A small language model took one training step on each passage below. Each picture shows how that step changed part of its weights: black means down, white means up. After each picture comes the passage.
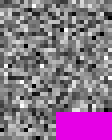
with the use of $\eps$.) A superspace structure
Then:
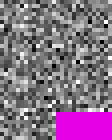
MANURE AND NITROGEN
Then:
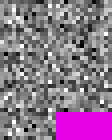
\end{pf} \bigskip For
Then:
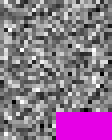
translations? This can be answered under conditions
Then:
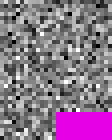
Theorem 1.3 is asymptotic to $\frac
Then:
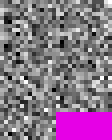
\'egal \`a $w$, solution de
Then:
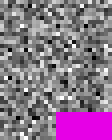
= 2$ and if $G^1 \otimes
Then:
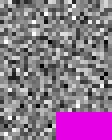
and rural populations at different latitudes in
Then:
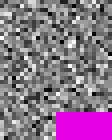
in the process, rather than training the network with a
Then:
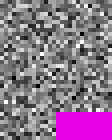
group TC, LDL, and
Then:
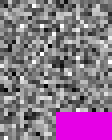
but using or not the associated Legendre function is
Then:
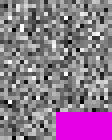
parametric forces. The influence of the
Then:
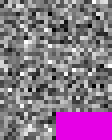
detection [16, 17]. The next steps for
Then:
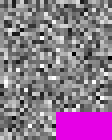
constant coefficient of friction do not change.
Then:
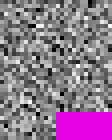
jacobians of locally Lipschitz
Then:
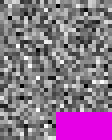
of the burden of disease (BOD)
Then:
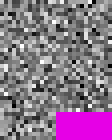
0$, a resonance develops those results in an
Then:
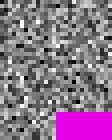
the nonrelativistic limit regime. This reduces
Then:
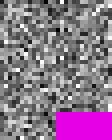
let $p\in \p\mcm$. There
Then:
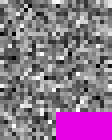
empty. The associative composition of morphisms is also
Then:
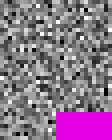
Cloud providers monitor storage
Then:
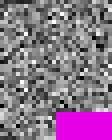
union of the broken tubes
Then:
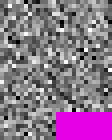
5a including tables of bond lengths and
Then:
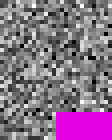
update, in order to evaluate the
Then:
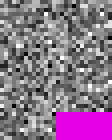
(WTMST) into Spanish, an
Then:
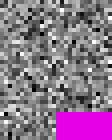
that if $\mc F\subseteq M$ is a
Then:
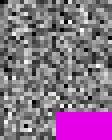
use time-series clustering to find representative
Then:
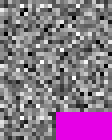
Admission test result and neonatal outcome.
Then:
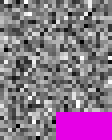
implemented in C++ using the
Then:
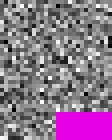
story. If such an event took place,
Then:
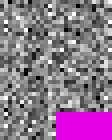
$E^*$. \end{definition}
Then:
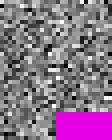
of local languages in their classes was not
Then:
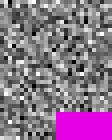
absence of her husband in the
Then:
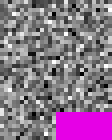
residual-based error estimator $\eta_{\rm
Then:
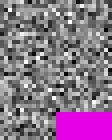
proposal scaling of $X_j$ be
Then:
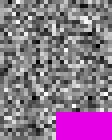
Section \ref{sec:stability}. Indeed,
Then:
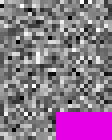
of reading materials was not considered to be a
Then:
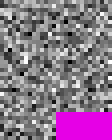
for all polynomial time computable function. The function
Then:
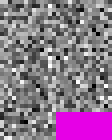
that asymptotically, as $t \rightarrow \infty$,
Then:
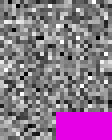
\begin{enumerate}[(i)] \item Let
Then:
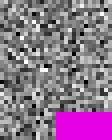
distance is half the distance traveled)
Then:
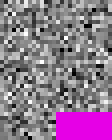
spinal cord. Lignocaine is
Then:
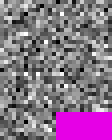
domain directly influence progress in others,
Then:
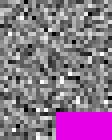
based on the psychological characteristics of students at this
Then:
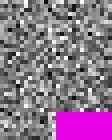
edge $e \in E_n$. The \ot
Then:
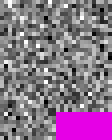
ability to track desired trajectories. The
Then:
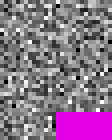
of the primary metal-biguanide complex
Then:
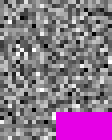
to the same description (`goes to
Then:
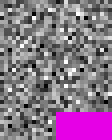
differentiated auditory models and real-time
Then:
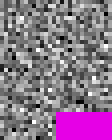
different panel temperatures during the test
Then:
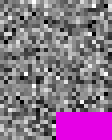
Awareness about cause, risk factors and
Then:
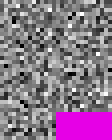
observe that from Eqns.
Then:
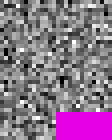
participants or animal subjects. Patient and
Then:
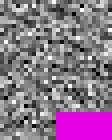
mortar when subjected to different levels of
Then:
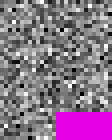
ether extract washed with water,
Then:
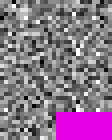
performance and productive potential than new EU Member
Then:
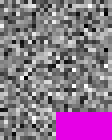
tests. D G designed and led the
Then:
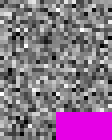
in the industry are in a condition to give
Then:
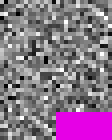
perioperative management to reduce complications and improve
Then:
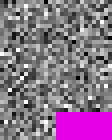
ceramics is most effective method to fulfill high
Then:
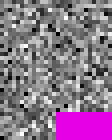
significant amounts of alloying elements, such as
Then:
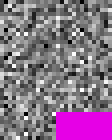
received funding from the European Research
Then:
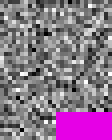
i7 processor using MATLAB 2019a
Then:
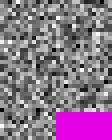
Section \ref{numthsec}, we prove the following
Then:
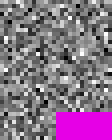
\addlinespace[2ex] 1 &
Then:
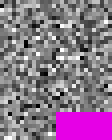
the spectrum of $\mathcal{L}(G)$
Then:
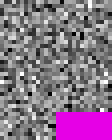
from genetics, originating in the work in
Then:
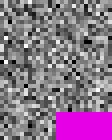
- a. Compare endorsement on the
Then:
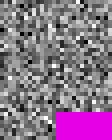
eventually}]+ E^{X(s)}
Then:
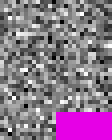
package for netcdf manipulation
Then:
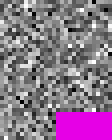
lockdown created an environment that
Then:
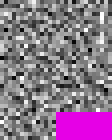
in the low elevation range as compared to
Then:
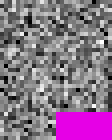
Nasarawa State. The study
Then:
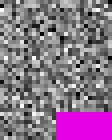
the basic principles of selected technologies provide to use
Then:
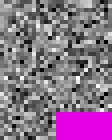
doses depend also in the arid maximum size. As
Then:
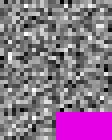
their wellness, academic performance, and career
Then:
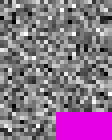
point in time, for example the presence/absence
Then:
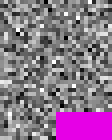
shows the new relations in the quandle that are obtained
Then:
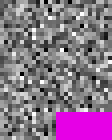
root attacker from modifying the
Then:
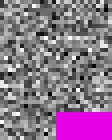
we give a thorough sketch of the proof
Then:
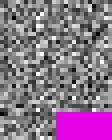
Technology Providers KER Key
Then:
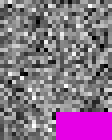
especially the kidneys, eyes,
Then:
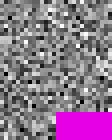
anhand der Mengen $A =
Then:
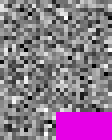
for interference of probability (i.e. two
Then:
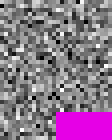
of *R. opacus*, and
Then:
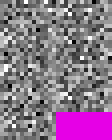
\lambda \right) \delta \left( \lambda
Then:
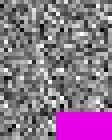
paradoxa*, Kernel,
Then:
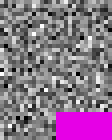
or one adult in 10, will have
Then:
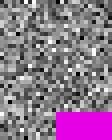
not easy to draw as we discussed above. We
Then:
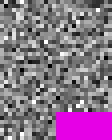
For every $\delta > 0$ denote by
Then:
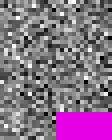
this note is to report on results that verify these
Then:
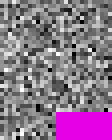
$\kappa_{1}=0$ and two values of
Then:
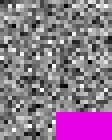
context of globalisation', 2016; and
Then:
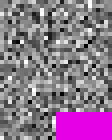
from the enslavement of the human trafficker
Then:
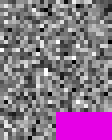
girl-child school enrollment,
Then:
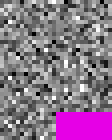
The relaxation process releases again energy in the
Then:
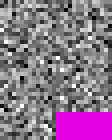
an MCBB and NSGAII, in
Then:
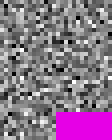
Assume that $1<p<2$. Then the
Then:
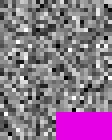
real number $\lambda$, we define $U_\lambda$
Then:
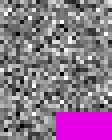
\leq 0$. Now, since $\eta_k =
